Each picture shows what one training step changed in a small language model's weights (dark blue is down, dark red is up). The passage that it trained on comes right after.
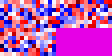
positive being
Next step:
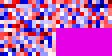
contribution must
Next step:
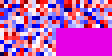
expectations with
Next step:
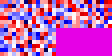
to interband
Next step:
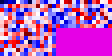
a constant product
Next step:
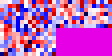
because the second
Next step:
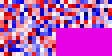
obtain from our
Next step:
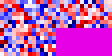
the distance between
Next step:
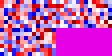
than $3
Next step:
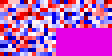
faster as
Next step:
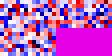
on stellar
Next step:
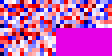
angular velocity
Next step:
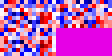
\footnote{ In
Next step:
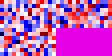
actor and
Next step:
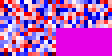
of the final
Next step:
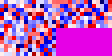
projection effects
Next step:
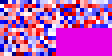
observed experimentally
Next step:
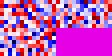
mode, which is
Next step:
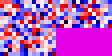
that the scattering
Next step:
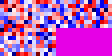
capture the structure
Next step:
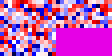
close each
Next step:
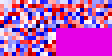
considered where both
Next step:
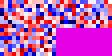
by a bounded
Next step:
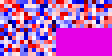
the evolution of
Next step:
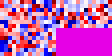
recapped the
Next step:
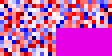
applied at
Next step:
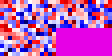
we use the
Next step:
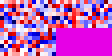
as well as the
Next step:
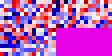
forest is
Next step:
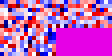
method predicts the
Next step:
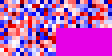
present core .
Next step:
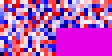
also apply an
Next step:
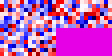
Physics and
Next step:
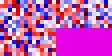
with $\chi$.
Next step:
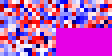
value and so
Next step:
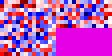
larger than for
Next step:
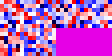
the case of zero
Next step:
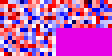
down at very
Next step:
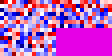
amount of
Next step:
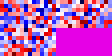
of existing
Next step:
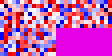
applied magnetic
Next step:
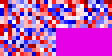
would be formed
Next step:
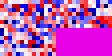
from their respective
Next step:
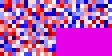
as Fly's
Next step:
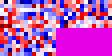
Fields and
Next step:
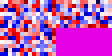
participants was
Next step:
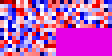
is presented
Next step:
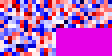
with the current
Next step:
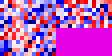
letting the
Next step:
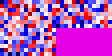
levels of
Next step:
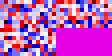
based in the
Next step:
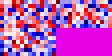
indicating the
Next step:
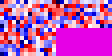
same evolutionary parameters
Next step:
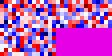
physical content
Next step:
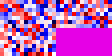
the process into four
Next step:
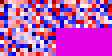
del radio de
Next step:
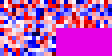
different weights
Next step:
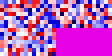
particular regularization
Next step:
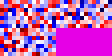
time series is
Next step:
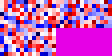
associated with an
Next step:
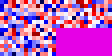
\rangle +
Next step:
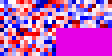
singlet model,
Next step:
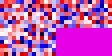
disk to
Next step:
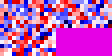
the nine
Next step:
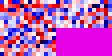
three randomly
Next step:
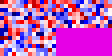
the amount
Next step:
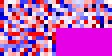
derived here
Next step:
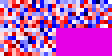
effect appears at
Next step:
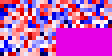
the atomic
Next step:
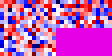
back to their
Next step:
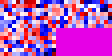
Note that this
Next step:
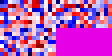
their two-dimensional
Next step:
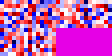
above $\sim$
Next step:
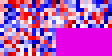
last scattering will
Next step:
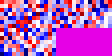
sectors of
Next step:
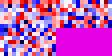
equations behave
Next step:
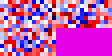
do not change
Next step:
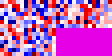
for momentum
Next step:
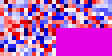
for minimising
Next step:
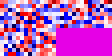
fraction of}
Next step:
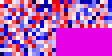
contributions of the
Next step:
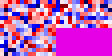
an RMS
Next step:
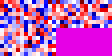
of the vertical
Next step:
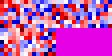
were taken from
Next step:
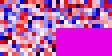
different limits)
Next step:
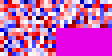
MBC values
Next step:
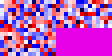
stars in the
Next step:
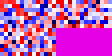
the correlation was
